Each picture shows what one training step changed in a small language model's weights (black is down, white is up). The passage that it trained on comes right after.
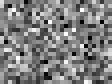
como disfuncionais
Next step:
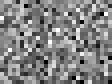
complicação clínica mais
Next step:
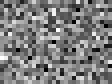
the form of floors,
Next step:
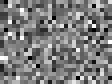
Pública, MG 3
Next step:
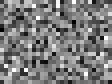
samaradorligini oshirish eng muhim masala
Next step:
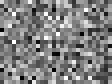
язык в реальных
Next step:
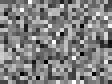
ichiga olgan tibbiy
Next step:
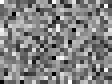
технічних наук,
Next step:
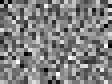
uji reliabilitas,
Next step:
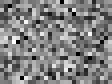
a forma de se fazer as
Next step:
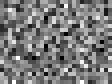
(Lehrerin aus
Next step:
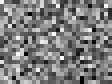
o'z vazifalarini
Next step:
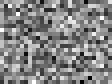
Ургенч и
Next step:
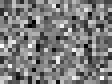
з родиною» до
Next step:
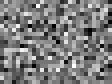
et produits animaux
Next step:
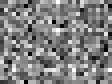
Inson hayoti davomida
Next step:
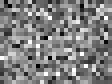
botones, controles
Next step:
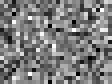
digital La respuesta
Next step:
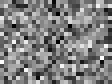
reyting tizimida
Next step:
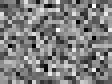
fenômenos, de
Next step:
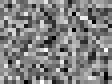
tafakkurni rivojlantirishda
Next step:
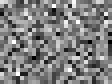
forming spiritual
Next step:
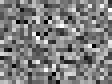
to optimize time
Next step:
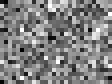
esa "ish boshlashdan
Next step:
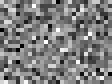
« la force normative de
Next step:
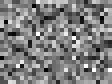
Salud incluye
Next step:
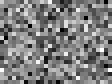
Kidney damage
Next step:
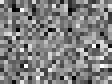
length of storage
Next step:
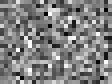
microcells para
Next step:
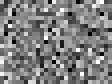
підтвердити, що
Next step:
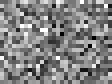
Nizomiy o'z
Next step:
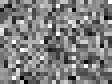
mentorlik tizimini
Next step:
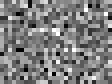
объективную оценку
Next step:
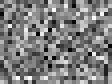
gedragen had in
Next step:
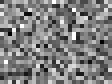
shaxs o‘rtasidagi
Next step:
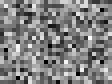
qualidade moral exerce
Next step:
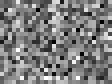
4. SILSO.
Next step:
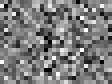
tegishli birligi
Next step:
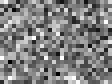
шкоди, може
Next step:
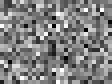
talabchan bo'lgan
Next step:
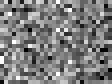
для здоровья
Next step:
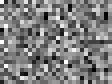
für nach- haltige
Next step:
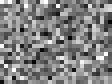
fikrimizga ko'ra
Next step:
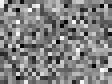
chiqish va takomillashtirish
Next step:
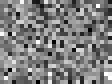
the importance of preserving
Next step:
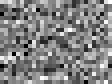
yo‘q unda, u
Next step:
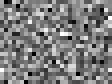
dar vadinamas
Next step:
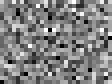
be used in planning the
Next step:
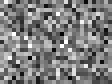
begleiten kann und
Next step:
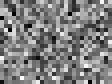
Journal of Surgery and
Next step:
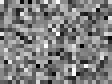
past o'zini
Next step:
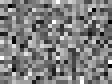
teacher, and the
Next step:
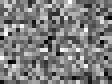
orqali; - maktabda
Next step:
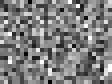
sem direito a exercer
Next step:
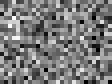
áreas queimadas nas
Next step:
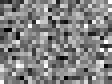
\pm \sin
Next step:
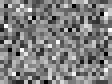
contestar que: «El
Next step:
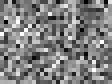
de concepções dualistas do
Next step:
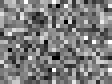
Sumber penelitian
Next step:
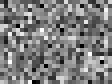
clínico confirmado
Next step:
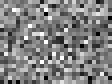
de los huéspedes
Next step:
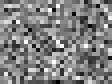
вираження думок та
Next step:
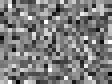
Cajati, 21 em
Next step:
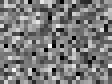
gradual de la identidad
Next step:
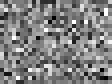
livre brasileiro
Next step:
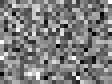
se vedea §
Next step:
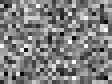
ajralib turadi.
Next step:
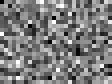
bir konuma gelmiştir.
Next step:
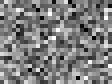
futuro, além de
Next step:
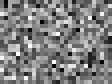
role in ensuring the
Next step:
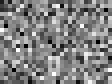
Мулк ижараси
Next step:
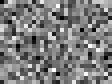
Fundación Instituto
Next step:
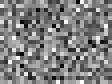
saat intervensi yaitu
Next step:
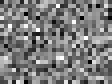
O‘zbekiston sanoatini
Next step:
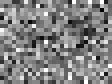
do ponto 2).
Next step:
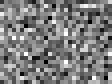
Infotama*, Vol.
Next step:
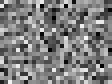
sharoitlarda rivojlanishda
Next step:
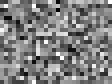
uso), o el hecho
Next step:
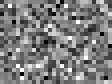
hissasi ustida fikr
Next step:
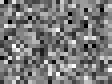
mueras dentro una
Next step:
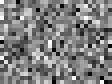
счет постоянного
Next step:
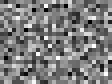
contrario, ese mismo
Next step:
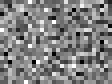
ushbu masalaga
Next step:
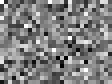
uchun muhim poydevor
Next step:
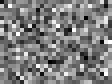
mais interesse. Isso se
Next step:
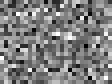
the product of a digital
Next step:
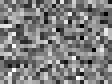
xotirasida saqlash
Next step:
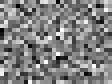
sob o prisma da
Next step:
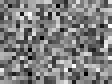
que a lo largo de
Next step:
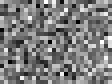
nivel de desarrollo
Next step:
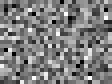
оширишда бир
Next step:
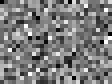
Propuestas para su
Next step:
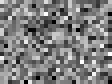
та індивідуального
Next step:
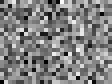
La recaudación de
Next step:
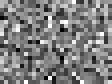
peut se définir
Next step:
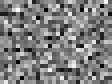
universidades la misión de
